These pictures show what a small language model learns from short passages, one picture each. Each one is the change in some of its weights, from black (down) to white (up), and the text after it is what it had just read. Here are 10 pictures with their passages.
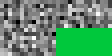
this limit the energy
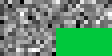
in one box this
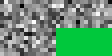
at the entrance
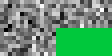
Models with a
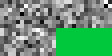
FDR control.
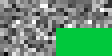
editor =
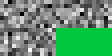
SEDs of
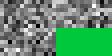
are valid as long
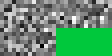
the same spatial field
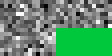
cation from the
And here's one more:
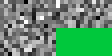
and is absent
